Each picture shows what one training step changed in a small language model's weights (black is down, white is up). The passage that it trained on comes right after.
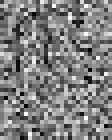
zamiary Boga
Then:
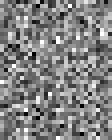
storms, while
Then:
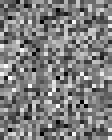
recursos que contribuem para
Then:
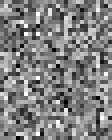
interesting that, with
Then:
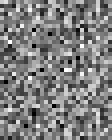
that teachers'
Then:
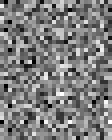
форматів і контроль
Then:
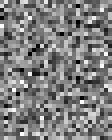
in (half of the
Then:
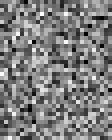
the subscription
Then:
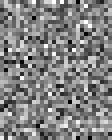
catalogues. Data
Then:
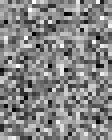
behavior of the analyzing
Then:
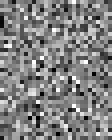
dos materiais e os
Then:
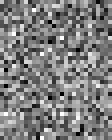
shadow each other). An
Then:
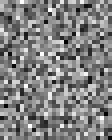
social. Este necesar
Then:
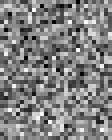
the valley straight into
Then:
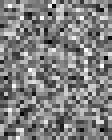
the charge-$4e$
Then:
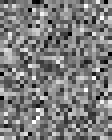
DeepShap results |
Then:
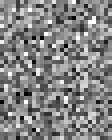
temperatura bilan bog'liq
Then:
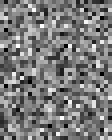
the beneficial effect
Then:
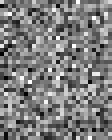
represented as sets. It
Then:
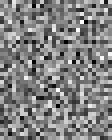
compreender a relação entre
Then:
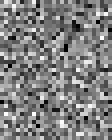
Higher Landau
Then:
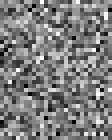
weak conservative solutions.
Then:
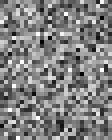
the physicochemical
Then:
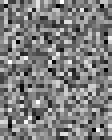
angle $\alpha_r$
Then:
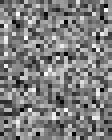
for precise positioning and
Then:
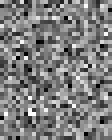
$A$ is however an
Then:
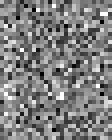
середню частину;
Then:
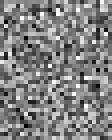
event, which occurred between
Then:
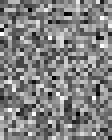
that the agreement between analytical
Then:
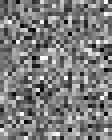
kendala waktu
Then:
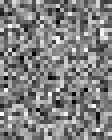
phases, such as the
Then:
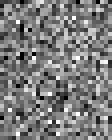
energy pulse with average photon number
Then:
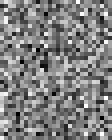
также построить проблемные
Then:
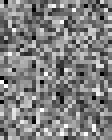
the decision of the
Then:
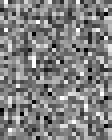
chaqiriq XII
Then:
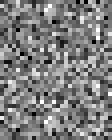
is both wider and
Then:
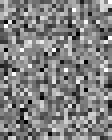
qayta hikoya
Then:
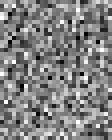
jarayonida loyiha faoliyati,
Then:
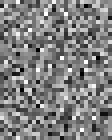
construções de madeira,
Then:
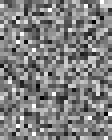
model should also include a
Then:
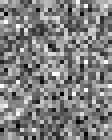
qilish sohasida olib borayotgan
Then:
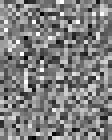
design that already exists in
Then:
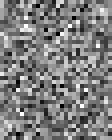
impulsado por la
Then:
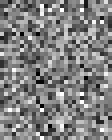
trust in the detection
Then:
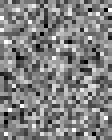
over regions spanned by
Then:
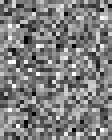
the two cases are equal to
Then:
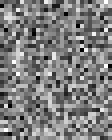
sejam compreendidas
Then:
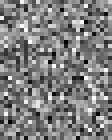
и Amazon.
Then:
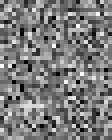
связи с этим
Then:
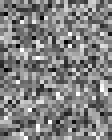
to itself, where
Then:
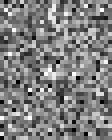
the cross sections for the
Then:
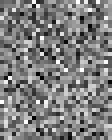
comes from writing
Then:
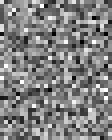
so as to identify functional
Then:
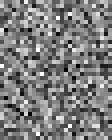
кровати. При
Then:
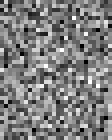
1- Brasão Central
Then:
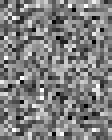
of outward and inward
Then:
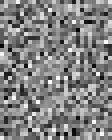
tartibga solindi.
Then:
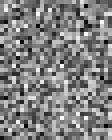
ko'ra, axborot va
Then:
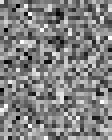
is all the more important since
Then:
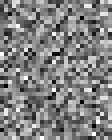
was the introduction of the
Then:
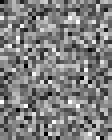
FIGURE 6.
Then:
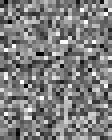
We hope to address some
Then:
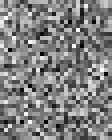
bizneseve në
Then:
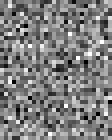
CD4 cell count
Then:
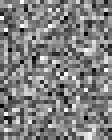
Dr. Arturo
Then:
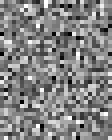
in dejavnosti
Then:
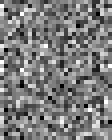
які дадуть
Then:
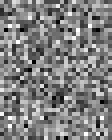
adopted as the training
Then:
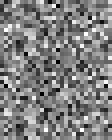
\eea For the
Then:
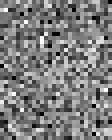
and Hall effect have been
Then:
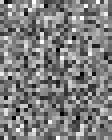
other origin as in Si
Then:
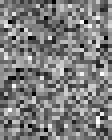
the Interaction Point at
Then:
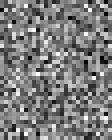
DBI model is
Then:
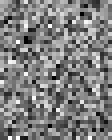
are turned on. The
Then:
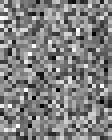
titre que les formes
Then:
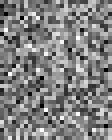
bo'lgan va bu
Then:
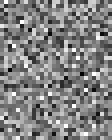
of this type of embedding
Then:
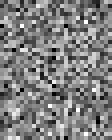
without trusting the
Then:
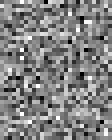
invocado por el
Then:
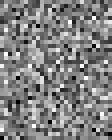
luar sih,
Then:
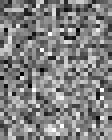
a conductive surface for the
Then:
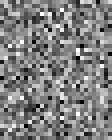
externos influenciam
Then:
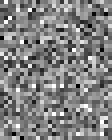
A catalog search of
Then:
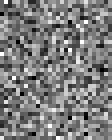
ng panitikan sa
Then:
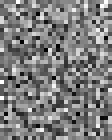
microwave transition frequencies are
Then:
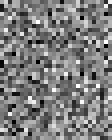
dan ortiq qonun va
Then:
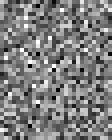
», outils
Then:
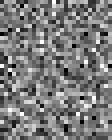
uncertainties in the
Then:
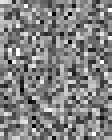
колониялардаги иш
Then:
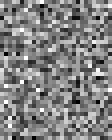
than *conventional*,
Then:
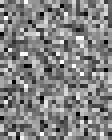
o‘quvchilarda yangi bilim
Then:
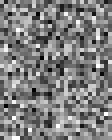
which leave the operator
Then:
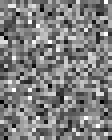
the time-independent
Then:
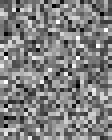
nuestra propuesta
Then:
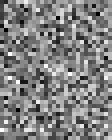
в образовательных процесс
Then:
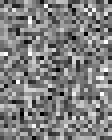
vazifani naqadar
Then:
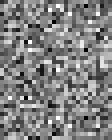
approximation, an approximation that
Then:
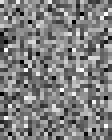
iborat bo‘lib,
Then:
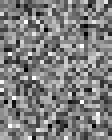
can be compared with corresponding data
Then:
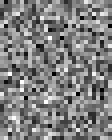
y “Acordes de
